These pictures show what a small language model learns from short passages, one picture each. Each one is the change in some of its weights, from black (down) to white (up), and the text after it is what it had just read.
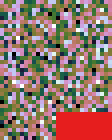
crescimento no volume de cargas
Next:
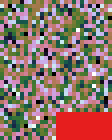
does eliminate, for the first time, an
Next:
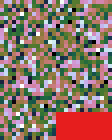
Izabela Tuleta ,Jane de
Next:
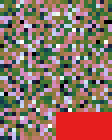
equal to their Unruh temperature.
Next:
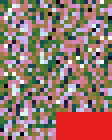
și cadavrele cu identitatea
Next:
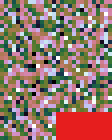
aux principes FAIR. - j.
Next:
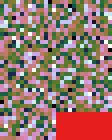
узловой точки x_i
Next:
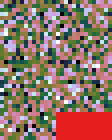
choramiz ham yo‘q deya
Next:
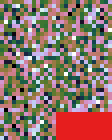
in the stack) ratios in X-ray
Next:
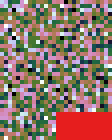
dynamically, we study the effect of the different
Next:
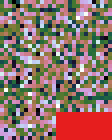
quellu ch'ùn si forza
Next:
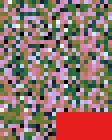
narrativas construyen la
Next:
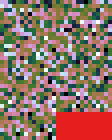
ularning oraliq masofasi
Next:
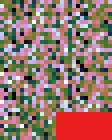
pairing correlation in the standard expression in
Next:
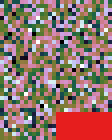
at a high level (without, for example,
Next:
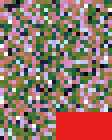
rapport avec la cassette.
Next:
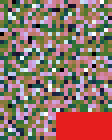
encontrar com alguém da mesma
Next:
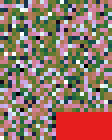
with a summary and discussion.
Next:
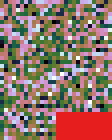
the stellar winds of only 3 stars contributed
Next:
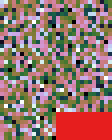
By choosing actions that maximise
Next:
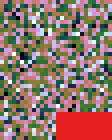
to the Apidae family and are
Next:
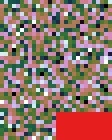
can investigate what kind of space-time
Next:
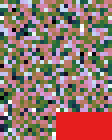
because they are extremely well isolated
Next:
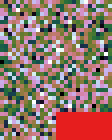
the jet breaks out of the wind.
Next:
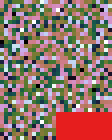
used the multi-hot encoding
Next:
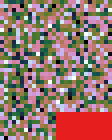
particle subspace has the following expression,
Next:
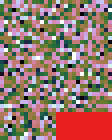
as follows: \begin{eqnarray} \sigma
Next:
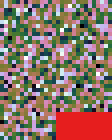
each other by retweeting if they
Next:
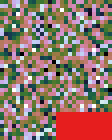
VizieR catalogue access
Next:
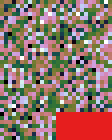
país. Sobretudo sobre o
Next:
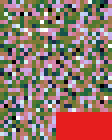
the maximum of Solar Cycle 9.
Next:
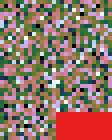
befragten Anbietenden
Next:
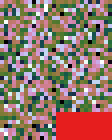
diagram in Fig.~\ref{Fig:Qubit
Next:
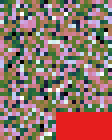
anordan boshqa mevalar ham
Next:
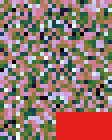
% % \begin{figure*}[t]
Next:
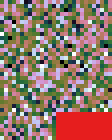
and varying system sizes $N$.
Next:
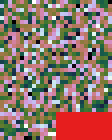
our inference rule syntax and the
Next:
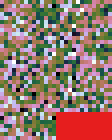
-Markoutlets 6 -Slope
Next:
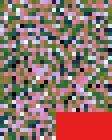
IEEE must be obtained for all other
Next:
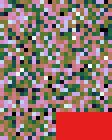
є концентрованим виразом
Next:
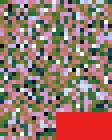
the models produce significantly more WDs than
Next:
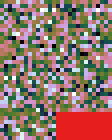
forms, such as the canonical
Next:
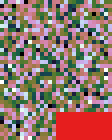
between $Cy_*^R$ and
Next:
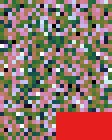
editora menor porque ela é um
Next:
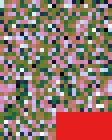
This mass has been derived with SED fitting under
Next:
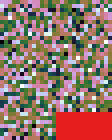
minutes. Our experience with this
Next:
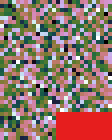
of $\bm{r}$ is small, as this
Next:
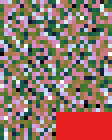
Площадь листьев
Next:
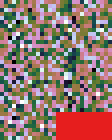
meio ambiente e no meio social,
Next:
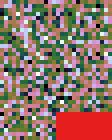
of a word, but also to other aspects
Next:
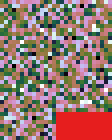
fraction of GRBs that are detected
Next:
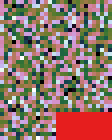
descuidado se pone en riesgo
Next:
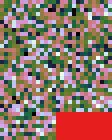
corners. The use of negative
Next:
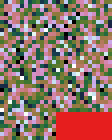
ni en fechas posteriores,
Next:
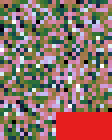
и на финансовых
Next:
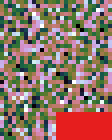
a function of wavelength) emission at relatively
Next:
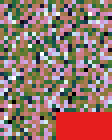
em regiões tropicais,
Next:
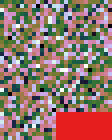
adaptable discretisation and quadrature
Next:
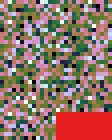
misiunii de audit intern.
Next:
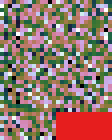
to SiN membrane resonators.
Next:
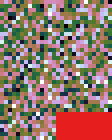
– Internet darsligi paydo
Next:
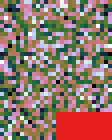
of "medium" activities and a decrease
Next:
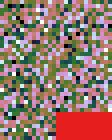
sus habilidades. Esto se conoce
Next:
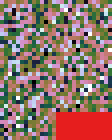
any changes you made in the original
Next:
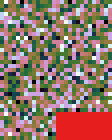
bo'lib qolmay, alloma
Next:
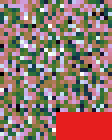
and the probe beam intensity was 250
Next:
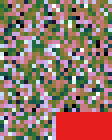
(P4) with non-ideal
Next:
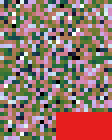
Pro Claris Corp. 5201
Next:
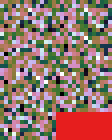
خارجی آنها
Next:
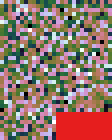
a map $x: \Sigma \to
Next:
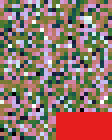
Future Research.** Future research could
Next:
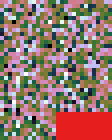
optimization methods, respectively. To demonstrate the
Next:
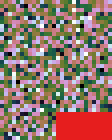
teleportation. This relationship constrains
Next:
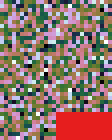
стійкість підприємства є
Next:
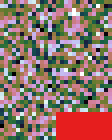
fundamentos teóricos de la gestión
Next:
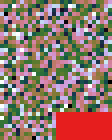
on the pixel-selection methods,
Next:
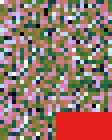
rivojlantirish, ularni
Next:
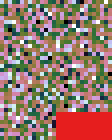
не христианин? М.,
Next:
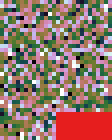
which were massless in the case with vanishing
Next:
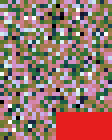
streets in midblock areas is more
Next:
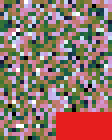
the address at which its payload
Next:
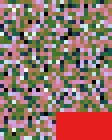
tibbiy yordamga muhtoj
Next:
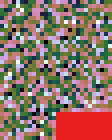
olib borish vazifalarini
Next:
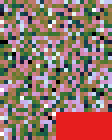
которых могут быть
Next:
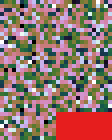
reality that has rocked the world
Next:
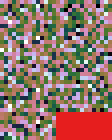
anxiety, and depression. To
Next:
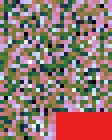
uma imagem de natureza. A
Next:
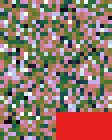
as Gemini Ultra 1.0,
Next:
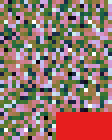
express the superposition in terms of time eigenstates
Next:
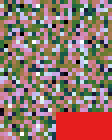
El estudio inmunitario a
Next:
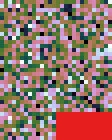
dislocations per μm, and higher
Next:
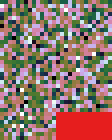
spatial leaks of the modes overlap with
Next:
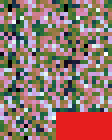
el estado del arte en lo que se
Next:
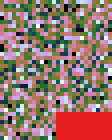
a face-centered cubic
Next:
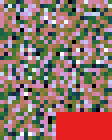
aktivierende Befragungen,
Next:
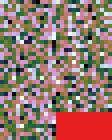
check-ins. To demonstrate that our
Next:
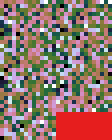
как основного средства
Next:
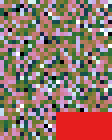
кримінальної поліції». В
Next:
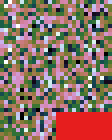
qolish darajasini aniqlash
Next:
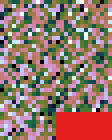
possibly lead to phase transitions of the
